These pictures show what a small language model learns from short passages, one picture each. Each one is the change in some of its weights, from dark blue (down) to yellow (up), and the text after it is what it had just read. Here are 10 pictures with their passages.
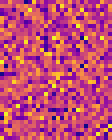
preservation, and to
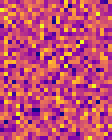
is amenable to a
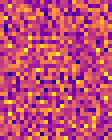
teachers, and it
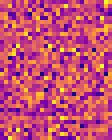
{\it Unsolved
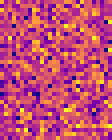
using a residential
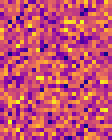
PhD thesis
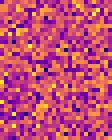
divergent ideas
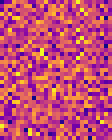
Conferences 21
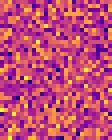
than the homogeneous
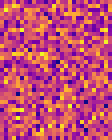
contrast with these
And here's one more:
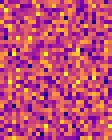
Verifying point
